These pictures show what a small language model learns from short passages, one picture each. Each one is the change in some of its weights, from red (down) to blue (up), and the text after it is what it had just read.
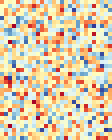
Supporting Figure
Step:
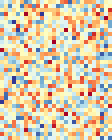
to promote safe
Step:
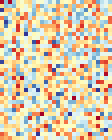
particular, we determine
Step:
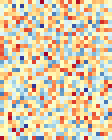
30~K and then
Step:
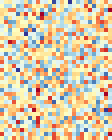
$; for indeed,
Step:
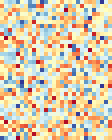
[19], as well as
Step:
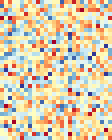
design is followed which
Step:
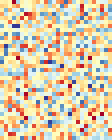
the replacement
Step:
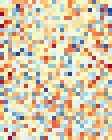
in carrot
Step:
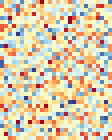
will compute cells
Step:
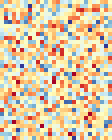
have assumed that the
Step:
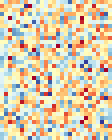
results are analyzed
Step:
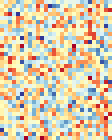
provided $H_0
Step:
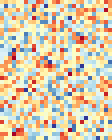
of $X$. By
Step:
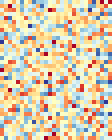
to write an
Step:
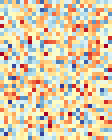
Optimisation \\
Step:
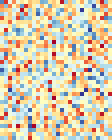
data provider. Examples
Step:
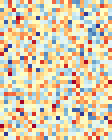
had angina and
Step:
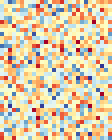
Assume {\rm
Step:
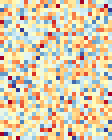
an effect has been
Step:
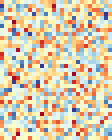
and 2B3 have shown
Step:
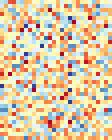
\right. $$ then
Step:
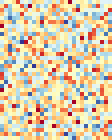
to illustrate
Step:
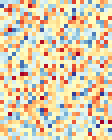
ICT products supply
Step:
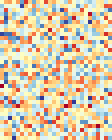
the LISA and
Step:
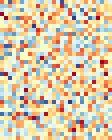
between the ultimate
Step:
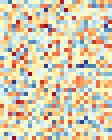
Parameters that
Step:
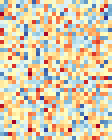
At this stage,
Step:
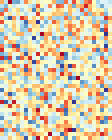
a method similar to the one
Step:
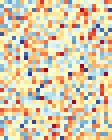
to enter the
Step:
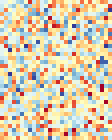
find that this transition
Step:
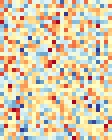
it could be considered positive from
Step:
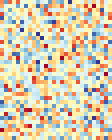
cotypes and
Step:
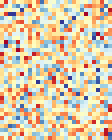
already proved
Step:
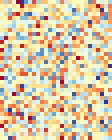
height asymmetry or
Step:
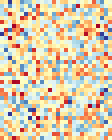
Let $\psi: X
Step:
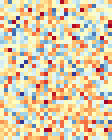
on theory on gaining
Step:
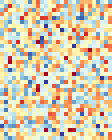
for a given input data
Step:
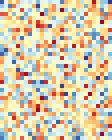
5: Cooling
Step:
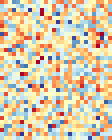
opportunity for
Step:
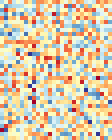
is the main problems of
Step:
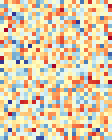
nucleus detection
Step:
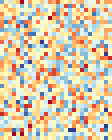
\leq q \leq N
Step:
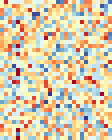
computational results.
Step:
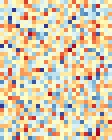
new ultra compact
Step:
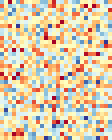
level. Besides
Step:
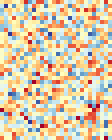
of $\lambda$ and
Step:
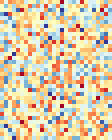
acceptable both in the
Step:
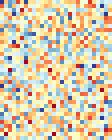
\end{figure} In
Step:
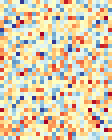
closed cracks.
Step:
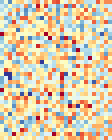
For the simplicity of
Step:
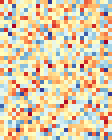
parameters $\mu$ and
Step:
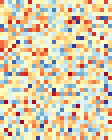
the simple cell example
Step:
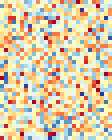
their properties. We will consider
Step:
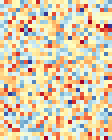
\in V$ such that
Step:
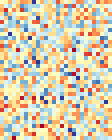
wrong, the value
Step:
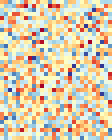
groups, Topology
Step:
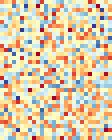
more straightforward.
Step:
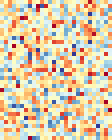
obtain $z_{ig}$
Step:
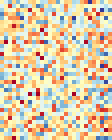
Instead of a
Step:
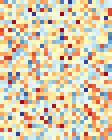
Euclid and
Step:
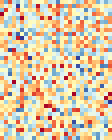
benefits it
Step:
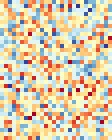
armour made of
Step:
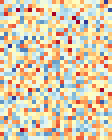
a different route to
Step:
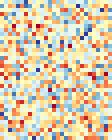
solution. The fall of
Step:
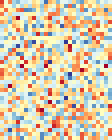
claim above.
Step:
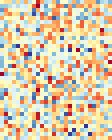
with the explicit form
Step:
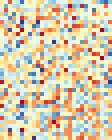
a global phase
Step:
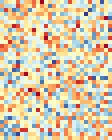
no cuts.
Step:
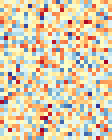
is the prediction of
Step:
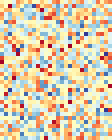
\gamma)$ as above and
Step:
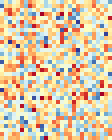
Actually, if
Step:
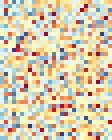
value is compatible
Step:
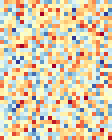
habits, including
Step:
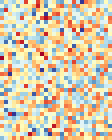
in collaboration with
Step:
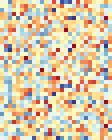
shown that the topological phase
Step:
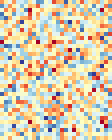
constitute more than
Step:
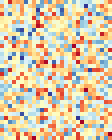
The GRW approaches
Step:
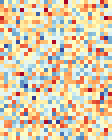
short. In other
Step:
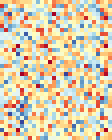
can be found online at
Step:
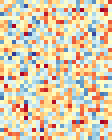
IN THE
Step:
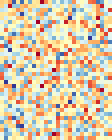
to all world
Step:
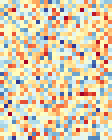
diameter increases as
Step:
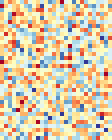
were exclusively
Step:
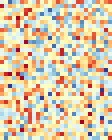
considerably within and between
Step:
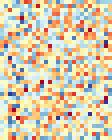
increase the number of
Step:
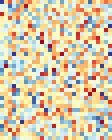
states with phonons
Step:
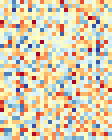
are all migrated
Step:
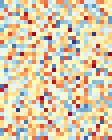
distinguishes the
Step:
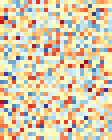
the graph. A set is
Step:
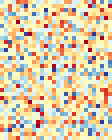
\eea where $\hat
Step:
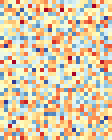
the algebraic Ricci
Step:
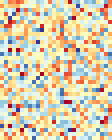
a Hilbert
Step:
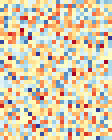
the restriction of
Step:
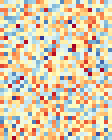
condition, provided the
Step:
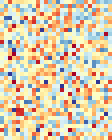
the maximum value of the
